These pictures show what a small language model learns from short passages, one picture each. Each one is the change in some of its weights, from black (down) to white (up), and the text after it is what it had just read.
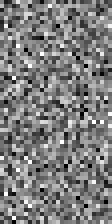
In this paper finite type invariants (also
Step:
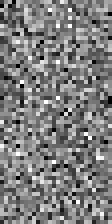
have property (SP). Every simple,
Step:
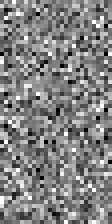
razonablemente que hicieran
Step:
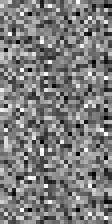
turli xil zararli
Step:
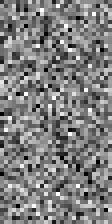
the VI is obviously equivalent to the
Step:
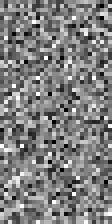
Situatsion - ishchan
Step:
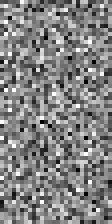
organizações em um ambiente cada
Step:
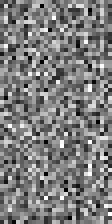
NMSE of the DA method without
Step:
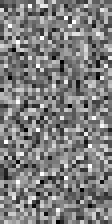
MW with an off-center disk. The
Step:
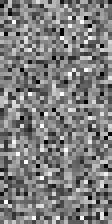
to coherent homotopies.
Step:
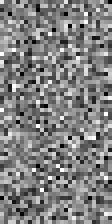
\end{proof} By plugging
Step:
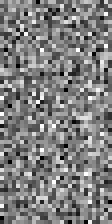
the beat frequency of the star and disc will
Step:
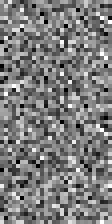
\bibnamefont {Sharma}}, \bibinfo
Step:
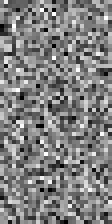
then it vanishes identically in
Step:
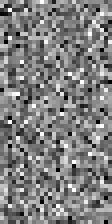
weighted by the number of quantum states in the
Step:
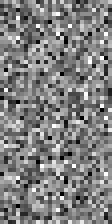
of equations described here in the numerical simulations in
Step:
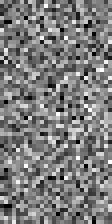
$\S$I.G), it follows from
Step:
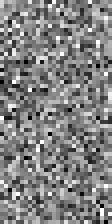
alone, and using M\,dwarf
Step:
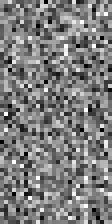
\eqno (6) $$ The algebra
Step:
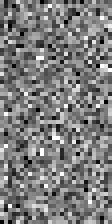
are dealing with the symmetry analysis and
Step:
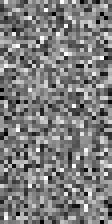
The participation ratio is of the order of
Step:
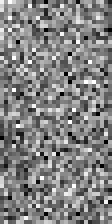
$R_{\mathrm{gyr}}$ are
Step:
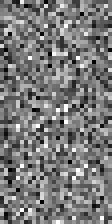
(MCMC) analysis. We set
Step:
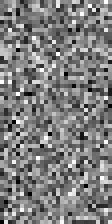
Then we show that $\tZ +
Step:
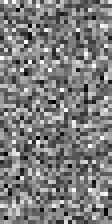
Le Guin, *The Child and
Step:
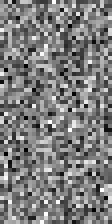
All the discursive communities in
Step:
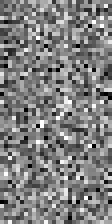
column is $s/\varepsilon$, in
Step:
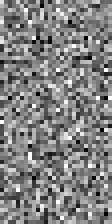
high quality service is delivered
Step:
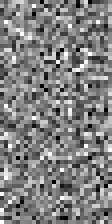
se aboga hay una realidad,
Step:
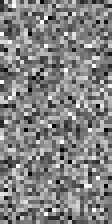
was employed, utilizing a structured
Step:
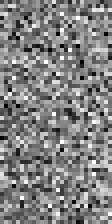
onboard spacecraft
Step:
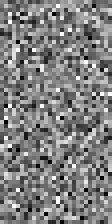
multivector can be expanded in
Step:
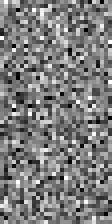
operable and widely available solution.
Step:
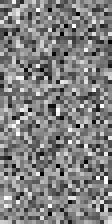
Erbil | Istanbul
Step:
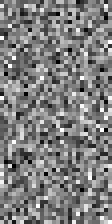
The solid circle indicates the
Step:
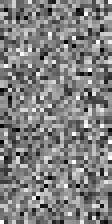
global minimizer of $K \mapsto
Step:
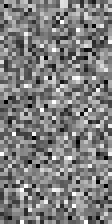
(3)$$ where each decision variable has its
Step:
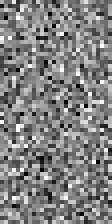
l'epigramma e quella
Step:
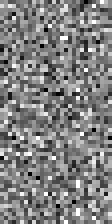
% ligne des valeurs
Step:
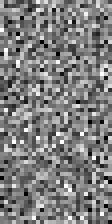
as $T$ tends to
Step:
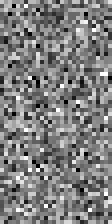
є ігровий,
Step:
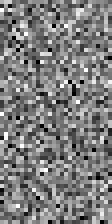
$g$ and profile $\mu$ in
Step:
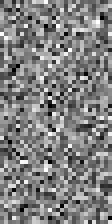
$\D v_h\rightarrow\D
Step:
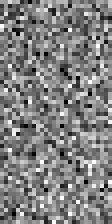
units using the calibration curves from
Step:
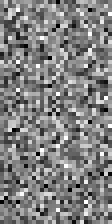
$T_n(x)$ is the
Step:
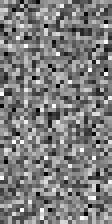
the global rotation curve asymmetry
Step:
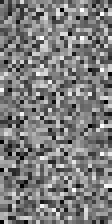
\calD$. \end{lemma}
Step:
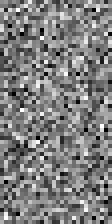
\subset M$ consisting of $n$
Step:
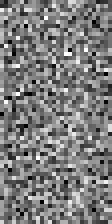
\bottomrule \end{tabular}
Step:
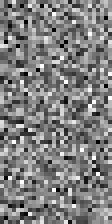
is defined as the integral over the relative
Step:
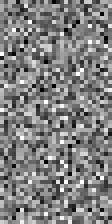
изделия по таким
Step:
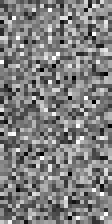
0$. \end{itemize}\medskip A
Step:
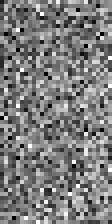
subgroup $ H=G_+ $ of $
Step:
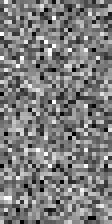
istoriï Donbasu:
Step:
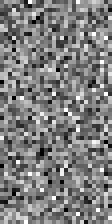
en la tasa de ENI,
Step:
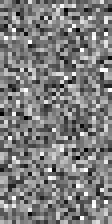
Navoiy Davlat
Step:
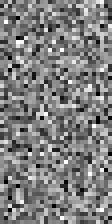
and only if the underlying map of
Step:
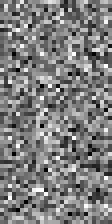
e cobre um certo número
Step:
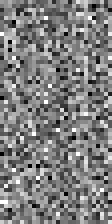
san'at ahli va
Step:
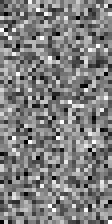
that, for $0\le i\le
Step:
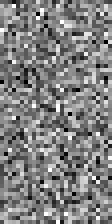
the scaling stated here is exact, while
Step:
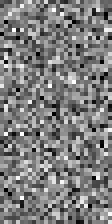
on which $u_n-u$ satisfies
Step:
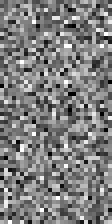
C heeft plaats
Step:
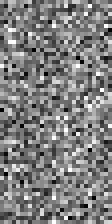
Sciences, Associate Professor
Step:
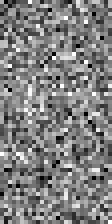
para los sentidos) de lo feo
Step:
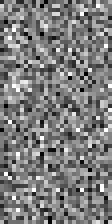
to continue. Therefore, rather than
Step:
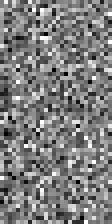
extremely small. But the theory
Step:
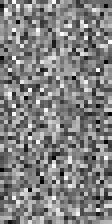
بشكل شامل.
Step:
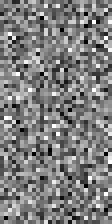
surati kitobi), Abu
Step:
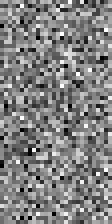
в области устойчивого
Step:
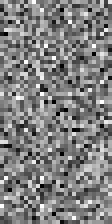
be made relatively simple through various
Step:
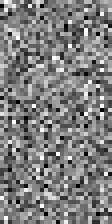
$F_H$ of all numbers for a
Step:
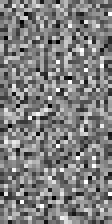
that $\mathcal{H}_{\varepsilon}$ is continuous
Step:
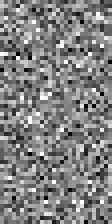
desarrollo teórico en lo
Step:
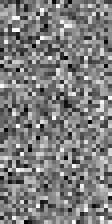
fixed. The process is repeated for all
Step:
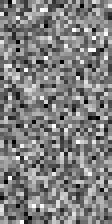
due to the kinks there are string
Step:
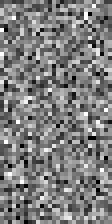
problem allows for a transcendental
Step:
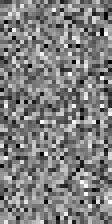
term. In view of the restriction $u
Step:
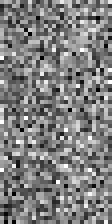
Kunst latent vorhanden ist,
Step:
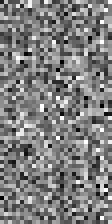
if p < res else ave for p
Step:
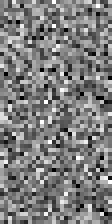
being correlated with increasing Na
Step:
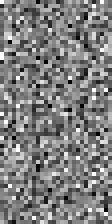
Кўп омилли
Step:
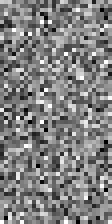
x_T сопротивлений
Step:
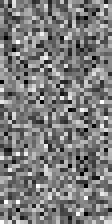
KP hierarchy. Therefore for
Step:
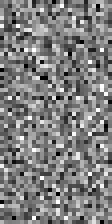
one presented in Devaney and
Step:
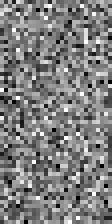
of astrophysical problems, such
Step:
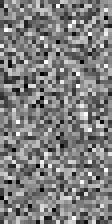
we can extract a finite one,
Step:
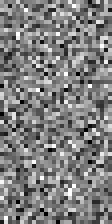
not belonging to $T$ are
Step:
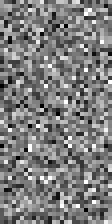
that the class of non-Hermitian
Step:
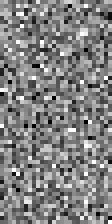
Circulares" tiene la
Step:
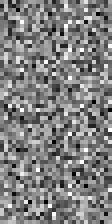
istotnej dla filmu
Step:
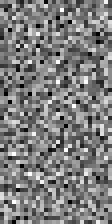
in Fig. \ref{fig7}
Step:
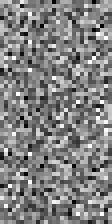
корисними для
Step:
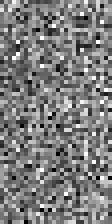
is a L\'evy process with characteristics
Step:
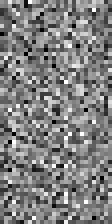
de atención, que está
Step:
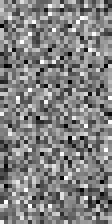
o‘rgatish. 4.
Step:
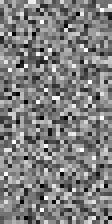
can also be written covariantly as:
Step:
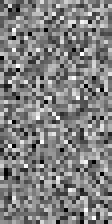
a bounded linear operator $V:X \rightarrow
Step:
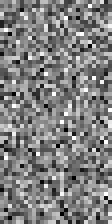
the time reversal operation, which
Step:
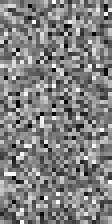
(Quasi Eksperimen).
